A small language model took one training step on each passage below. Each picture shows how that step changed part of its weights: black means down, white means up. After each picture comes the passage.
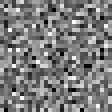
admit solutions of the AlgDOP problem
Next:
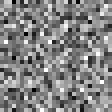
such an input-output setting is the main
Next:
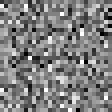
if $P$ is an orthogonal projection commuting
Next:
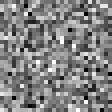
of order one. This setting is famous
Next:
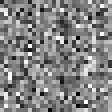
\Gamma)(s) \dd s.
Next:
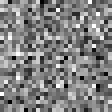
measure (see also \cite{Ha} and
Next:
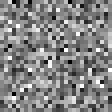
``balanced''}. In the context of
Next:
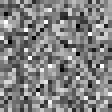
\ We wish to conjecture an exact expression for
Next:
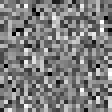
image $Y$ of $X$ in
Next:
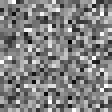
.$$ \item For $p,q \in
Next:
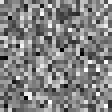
\proof The proof is straightforward. We only say
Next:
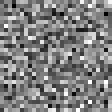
be in $\Sym_n$. Then $$
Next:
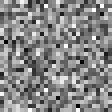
all or most African countries.
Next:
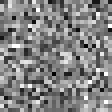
Riemannian manifold $M$. We denote by
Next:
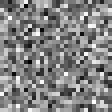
much (mostly algebraic) work (see
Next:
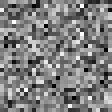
the unit circle. We can label the components of
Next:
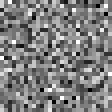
C, we obtain the assertion of Lemma 19.
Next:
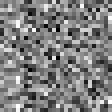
$K$ equipped with the induced length function.
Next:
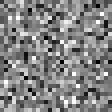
a disjoint union of open and closed substacks
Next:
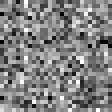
$n_0$ is odd. If
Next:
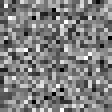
$M^3_9$ disjoint from
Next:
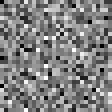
Department of School Education,
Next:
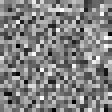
in these cases they contain all necessary features for determining
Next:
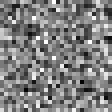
one has \eqref{eq_T3}
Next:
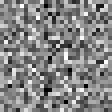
\begin{Rem} If a type property fails
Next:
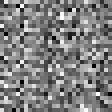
numerical methods to solve the smoothing ROF
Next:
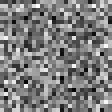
of the theorem reduces to the formula for the volume
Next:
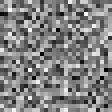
$2n$-th root of unity then
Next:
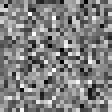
only when $G$ is compact, and the
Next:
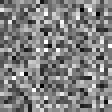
\forall k, p, t \geq 2
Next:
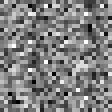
a skew-symmetrizer with pairwise coprime
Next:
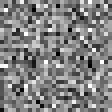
values; thus $S(f)$ is
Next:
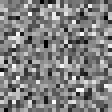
of curves on $S_\mu$ can only
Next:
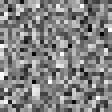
may assume that $T$ does not contain
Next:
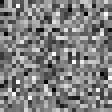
standard basis of $\R^q$. The vector
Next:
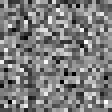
),\\ \nonumber \end{eqnarray} then
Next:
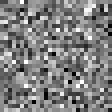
q_y \end{smallmatrix}\rt)$
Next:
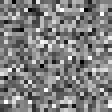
in this case an open problem. \par
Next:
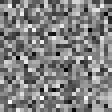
way of producing what is called the
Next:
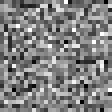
equations with large L-3-initial data
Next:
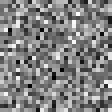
how to get a kernel for generalized shift operators,
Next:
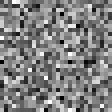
the orthogonal complement to the subspace of constants in
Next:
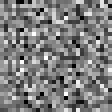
\] where $\nu: Y\rightarrow C$
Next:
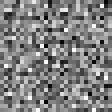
\newcommand{\PP}{\ensuremath{{\mathbb P}}}
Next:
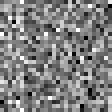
ideal and is contained in both $I$ and
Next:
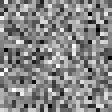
total number of eigenvalues (counted with algebraic
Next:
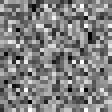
the properties of the element $v$ of
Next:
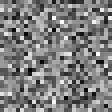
$\Delta^*=\Delta\setminus\{0\}$ extends
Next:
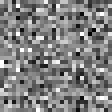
at 4 0 \put{\beginpicture
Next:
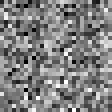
the nonlinear second-order equation that plays the
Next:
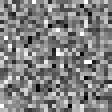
distinction is underscored by an algorithm
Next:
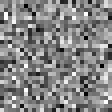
but for the second semester did in fact
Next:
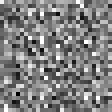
is strictly decreasing on arbitrarily long intervals of
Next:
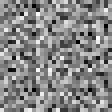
a class of uncertain stochastic control systems with
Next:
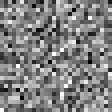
fields other than $\Q$. In order to state
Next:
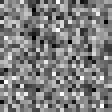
square $-1$ or $-4$ in one
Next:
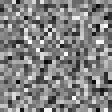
\begin{lem}\label{cs+} The
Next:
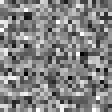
iteratively by a factor 2 until it is,
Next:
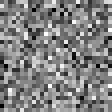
with respect to $\lambda_i$ shows that
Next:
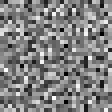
work, we will examine the accuracy and efficiency
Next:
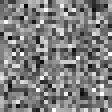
list of all $(-1)$-curves which might
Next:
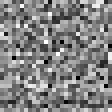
observed stochastic LTI systems to demonstrate these properties
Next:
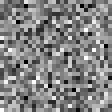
that the first couple of graph instances are
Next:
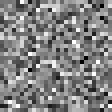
component-based physical constraints. While this model is
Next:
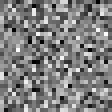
a problem of approximation of outer functions using the
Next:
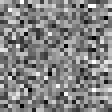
primary gaze, which constitutes
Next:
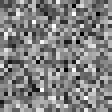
\infty$. Furthermore, we assume that the time
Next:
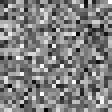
number of possible subsets grows exponentially with the size
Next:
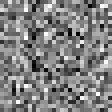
with $r$ elements. The possible values of
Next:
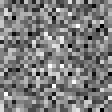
the scaling. For the above matrix, its condition
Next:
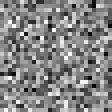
unbroken rays, provide as input as
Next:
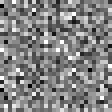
proceeds by using a longest not extendable
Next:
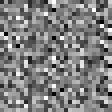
theory ANOVA with $K$
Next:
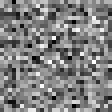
}h_{n}[K]$ be arbitrary but
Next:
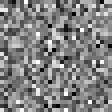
such that $\E f(U_i)
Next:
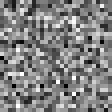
The number of different left (right) extensions of
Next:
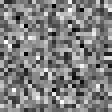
\cr\noalign{\vskip 2mm}
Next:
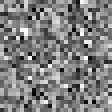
$M$ is an $R$-module of
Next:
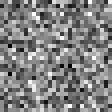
iteration, there are three important directions: the gradient
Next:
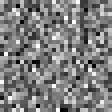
depends on the positions and on the types of
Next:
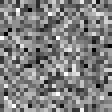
\cite{Bau} and the
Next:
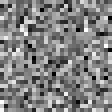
is well known that the duality $\langle
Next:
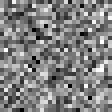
this table can become large, in which case the
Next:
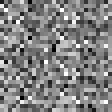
if and only if for every $x$ in
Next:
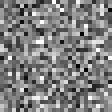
earlier the natural approach using the approximating process
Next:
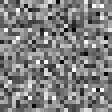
also satisfy \cite{majid2}
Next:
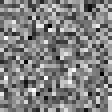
the complement to a hypersurface $S$ in
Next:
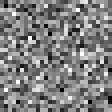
U)$ of {\it Weyl a.p.
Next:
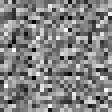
probability approximation we construct two identities, one for the
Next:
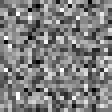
obtained in \cite{bep},
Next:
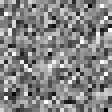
corner cutting algorithms for them. The convergence
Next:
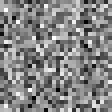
is equal for all subsystems and each subsystem
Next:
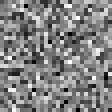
Examples~1--3, the sample number
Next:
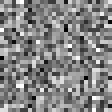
and can also be found by a polynomial time deterministic
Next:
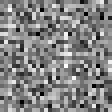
be a $\sigma$-finite measure space. Let
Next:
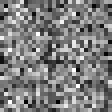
distance greater than or equal to 2,000
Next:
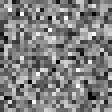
corresponding $\mathfrak{K}_i$ satisfying
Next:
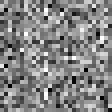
We consider arbitrary numbers $h' \in
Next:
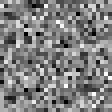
below if $p<q$ and
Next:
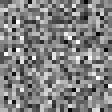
forms for the matrices, containing explicitly the coordinate invariant
